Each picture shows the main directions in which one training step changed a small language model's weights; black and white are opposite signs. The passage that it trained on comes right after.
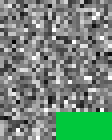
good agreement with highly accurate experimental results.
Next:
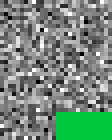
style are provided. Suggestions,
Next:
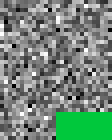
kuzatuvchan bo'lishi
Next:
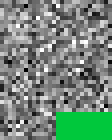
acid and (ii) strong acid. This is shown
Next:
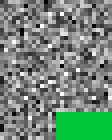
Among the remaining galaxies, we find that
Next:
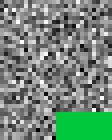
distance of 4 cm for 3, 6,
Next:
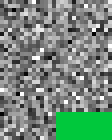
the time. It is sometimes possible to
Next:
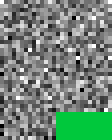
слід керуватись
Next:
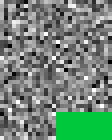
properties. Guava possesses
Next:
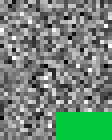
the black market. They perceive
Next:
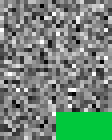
la par que en las estructuras
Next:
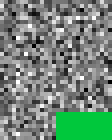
S2 widths are cut, as they are
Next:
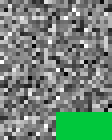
in liver, kidney, or
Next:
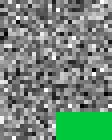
ko‘p kuzatilgan belgilar
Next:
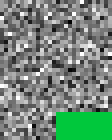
analysis on a spectroscopically
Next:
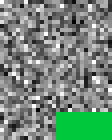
truth for the validation, as in the case
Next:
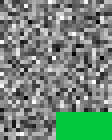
RIRs. The measured RIRs were based
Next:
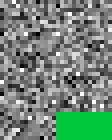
band can be above the vacuum
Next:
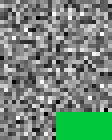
the lowest deformation under the loading conditions.
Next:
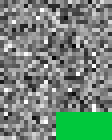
point \pm 2 cm if this point is more
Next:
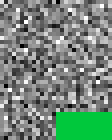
(2) occasionally direct and
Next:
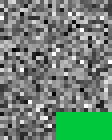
validated wire, attributes regarding
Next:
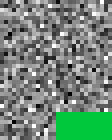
performed using our modified version of the
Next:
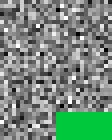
inflammation, trauma, or
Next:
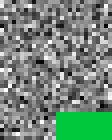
the number of detectors in polarisation than in
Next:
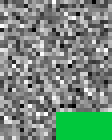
much lower accretion rates, than previously
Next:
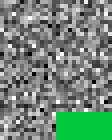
were found in publish or perish anxiety
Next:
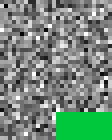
the deep UV (including at the
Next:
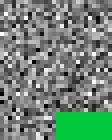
del impacto del uso del video
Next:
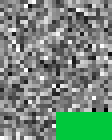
LP modes. It can be seen that the generated
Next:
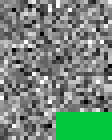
the overlap of a p^+ and an
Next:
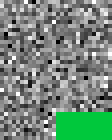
the third resonance, which is an effect of
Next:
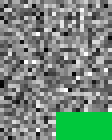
simplified procedure, this is still consistent
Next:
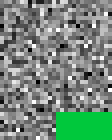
outro. Como educadoras temos a
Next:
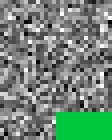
a bad impact on diabetes.
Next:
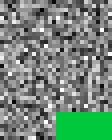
simulate the change of the nominal
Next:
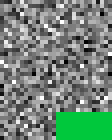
invariance offers a link between the standard
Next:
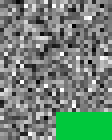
ta'minlashda samarali
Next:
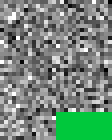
have undergone the practicum session.
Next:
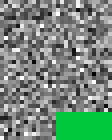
outside the udder, and from the
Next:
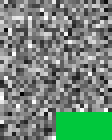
Leal Santos et al., 2019).
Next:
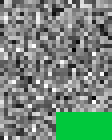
rivojlanishi Ijtimoiy va
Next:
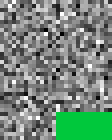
allocate sufficient RSEs to
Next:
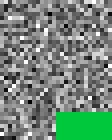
a small excess that is slightly below the
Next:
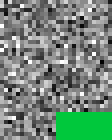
of modern choreographic art and
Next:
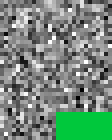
a los pacientes sobre los posibles
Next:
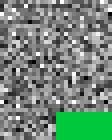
plan to study Top-k ListNet
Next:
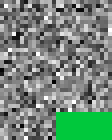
on what constitutes a search,
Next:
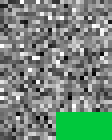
Bolalarga mexr berib
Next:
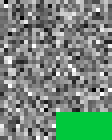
Turin unit\\Via Pietro
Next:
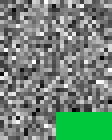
received} \State Calculate
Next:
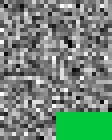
indicators (see Dumitru and
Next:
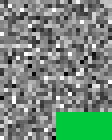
there must be a significant break in the tail
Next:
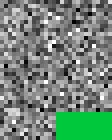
p. 36 y Tomo II,
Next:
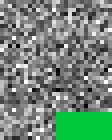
of consecutive E2 transitions reflects
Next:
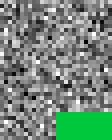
pedagogik vositalar,
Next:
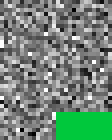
Leite Araruna Dallyévane
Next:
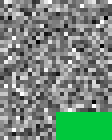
decreasing dE/dx along the track
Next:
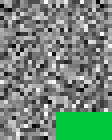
hand, it has been predicted that scattering
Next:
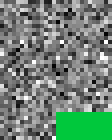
to provide quality care to its patients.
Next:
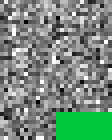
entirety in the electronic edition of
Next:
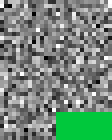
0.175 Extremament e
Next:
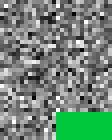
UV scan between the wavelength 200
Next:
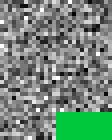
confirmed the weakness of core
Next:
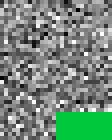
Objektgruppen und
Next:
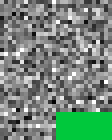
not only enables the construction of ideas but
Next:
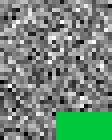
\ee where the constant $\mathcal{K}$
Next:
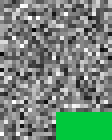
at future lepton colliders, and find
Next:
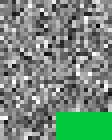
botulínica desempenha um
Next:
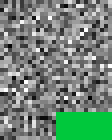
optical power from exceeding the threshold of
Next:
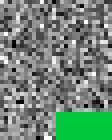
компаній, які
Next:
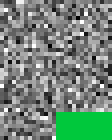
\text{Min} \left\{
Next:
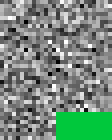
Sumatera Indonesia Tbk
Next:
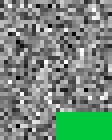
notamment, de (Livingston
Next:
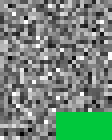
one made for EJB [13] in terms
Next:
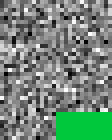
the review, the following points were recommended;
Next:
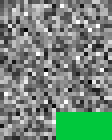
el capital corporativo y su
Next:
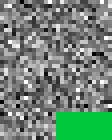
common carotid artery to
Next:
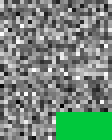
actors approached ethnicity in
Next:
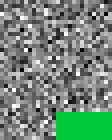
circles) and Cu+Cu
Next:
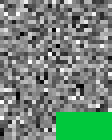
metal electrodes separated by
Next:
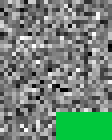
fiber volume fraction. This method is
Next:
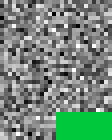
Concílio Vaticano, de
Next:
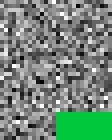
inside the cavity while the second term models
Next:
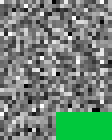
More precisely, the trap predictions for
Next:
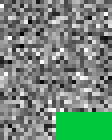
Kraków 1998; Słownik
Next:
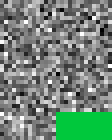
Department of Pathology, Nalanda
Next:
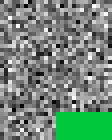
spectra. The transient grating signal could then
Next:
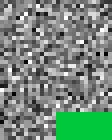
is composed of three catalytic
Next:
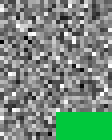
structural model. Each MCMC was
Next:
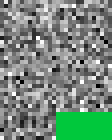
from these schemata we can draw periodic
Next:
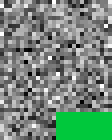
polaron. At this point we omit the
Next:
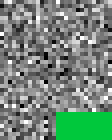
жиноятни биринчи
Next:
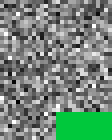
about which skill sets to improve and provides insights
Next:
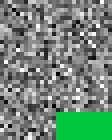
to make sense in such a case.
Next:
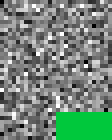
for vessel manoeuvring for
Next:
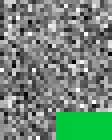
states CFP, QFP and
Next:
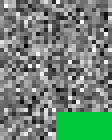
with a “referent other” doing similar
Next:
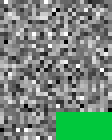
designed from cell isolation to cell
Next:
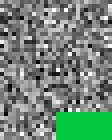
etadi. Ushbu vositalar
